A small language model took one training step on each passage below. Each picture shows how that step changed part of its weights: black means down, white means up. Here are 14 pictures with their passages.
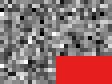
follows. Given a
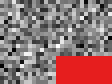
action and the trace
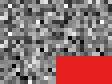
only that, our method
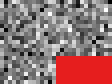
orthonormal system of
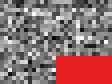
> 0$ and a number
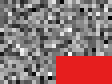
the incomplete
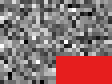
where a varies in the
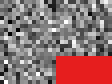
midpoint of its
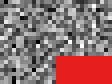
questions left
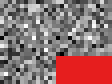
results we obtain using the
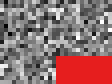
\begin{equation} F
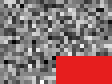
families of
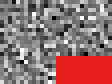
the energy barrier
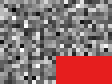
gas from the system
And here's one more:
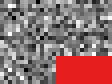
the notion of an
